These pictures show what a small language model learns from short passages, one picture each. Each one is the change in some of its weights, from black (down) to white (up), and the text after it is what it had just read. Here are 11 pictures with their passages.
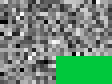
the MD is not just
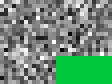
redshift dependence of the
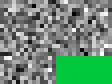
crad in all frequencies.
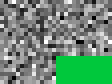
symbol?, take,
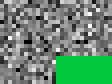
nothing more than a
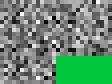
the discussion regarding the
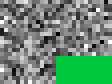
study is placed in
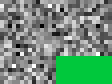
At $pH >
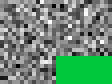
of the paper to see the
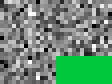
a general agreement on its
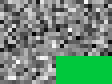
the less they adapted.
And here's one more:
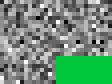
nitrogen was
